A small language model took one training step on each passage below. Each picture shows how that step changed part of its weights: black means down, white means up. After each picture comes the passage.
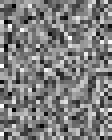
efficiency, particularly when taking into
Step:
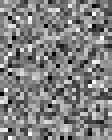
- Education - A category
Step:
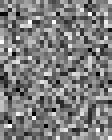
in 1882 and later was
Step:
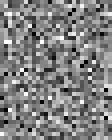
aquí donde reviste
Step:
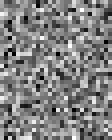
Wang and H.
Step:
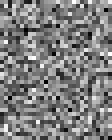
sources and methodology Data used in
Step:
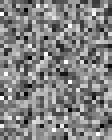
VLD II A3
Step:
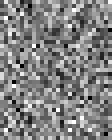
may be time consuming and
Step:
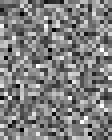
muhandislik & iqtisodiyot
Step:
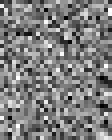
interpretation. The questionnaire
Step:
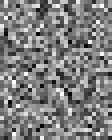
In this case, the
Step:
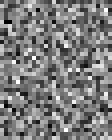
taken into consideration before
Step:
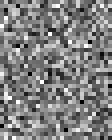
related to this article can be
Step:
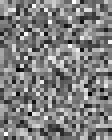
o dopo essere
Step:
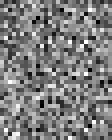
Ideally, the flow
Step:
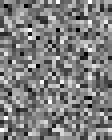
- The residual stress model
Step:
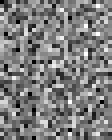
а также величина
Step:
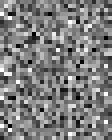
разложены на
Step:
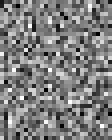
or her country of former
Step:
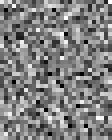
All authors have contributed
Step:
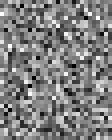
the audit trail in
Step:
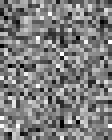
increase proportionally. In
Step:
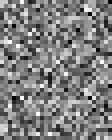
up to 4% melt
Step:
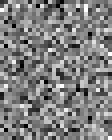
early promise as a
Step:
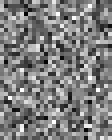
selected demographic variable as
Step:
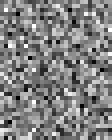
and steam is used as
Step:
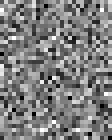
collaborations often include multiple partners
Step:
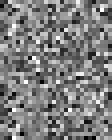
studies at least. A complete
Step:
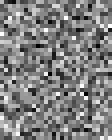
observed from the Fig. 16
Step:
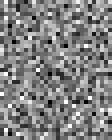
which the reports were
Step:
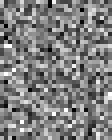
University || KSA
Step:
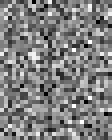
outcome of the relative
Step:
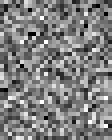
ega qo‘zilar
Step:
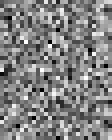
інноваційних технологій
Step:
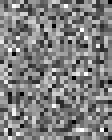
dependent variable was the implementation
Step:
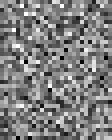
a chlorine decay
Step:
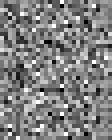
ta'minlash va ular
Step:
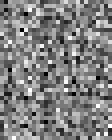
*aveir* è
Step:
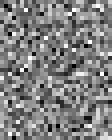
the agency was able to
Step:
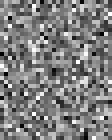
transfer the reaction to the
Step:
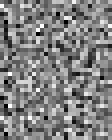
case of both sodium and
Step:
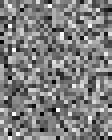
pulsating flow in the
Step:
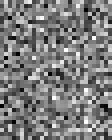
occlusion (Figure 4).
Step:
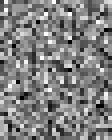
converge históricamente
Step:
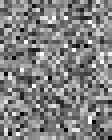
to evaluate the validity
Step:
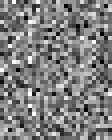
to incriminate.”
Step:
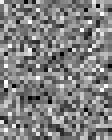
knotweed and
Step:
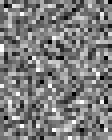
were performed at room temperature on
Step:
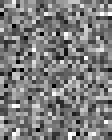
те, що нині
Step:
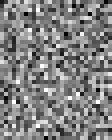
Sistemas de Informações
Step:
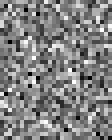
is given by Sahu
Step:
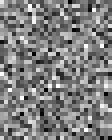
practice of the hybrid
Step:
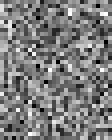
shown in her willingness
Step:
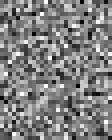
of Pharmacy,
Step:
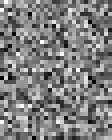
a radar coal
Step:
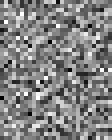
Luís Miguel
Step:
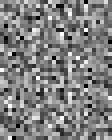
mos, har qanday
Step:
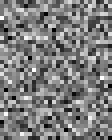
analysis is carried out using a
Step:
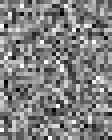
in tertiary institutions in
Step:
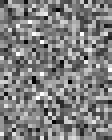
Sarino, dan
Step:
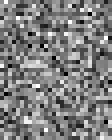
empirical and regression analysis
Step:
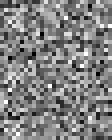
of the Study The
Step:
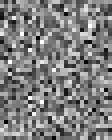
manteniendo en todo
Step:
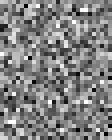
* This essay is part
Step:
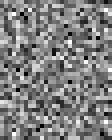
Systems Journal, v.
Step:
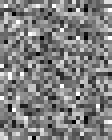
bera oladi.
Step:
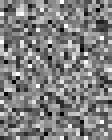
type – chernozems
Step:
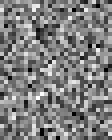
Group 'A' and
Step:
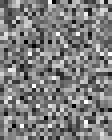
on part of the patients to
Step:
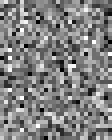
lived experiences of
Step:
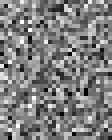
is bulk density.
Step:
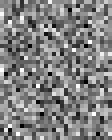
If the person seems to
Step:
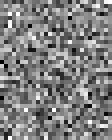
rivojlantirishda ko'plab
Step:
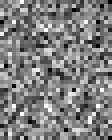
be removed from criminal
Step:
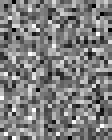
gained momentum. As
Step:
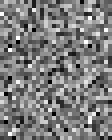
driving bird population
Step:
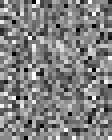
5 minutes between them by
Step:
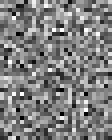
una carrera de
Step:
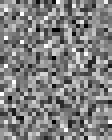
critical issue for academics
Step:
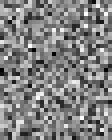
Puan Grup f.
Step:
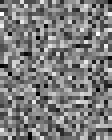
optimized performance - Material :
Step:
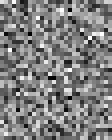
têm potencial para
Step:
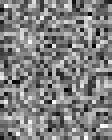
while ethylacetate
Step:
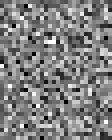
innovative development of an
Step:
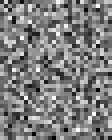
that in Chinese
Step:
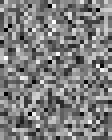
vowel at a
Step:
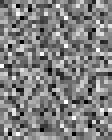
set the stage for the future
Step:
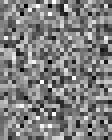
a recognition sequence for
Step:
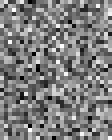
remarkably variable in their
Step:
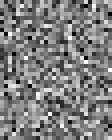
escala local, nacional
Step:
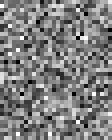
jamiyatning rivoji
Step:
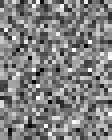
addition, the method is appropriate
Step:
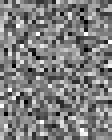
pengadaan barang dan
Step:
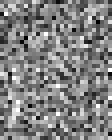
training * Iryna
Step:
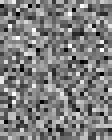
discutiremos o
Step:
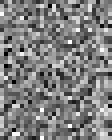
centers, and related
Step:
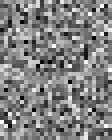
reasons, why
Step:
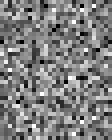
Сучасний стан та
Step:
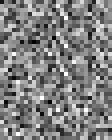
the forecasted data
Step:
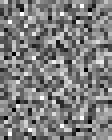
Nigeria contributing about half
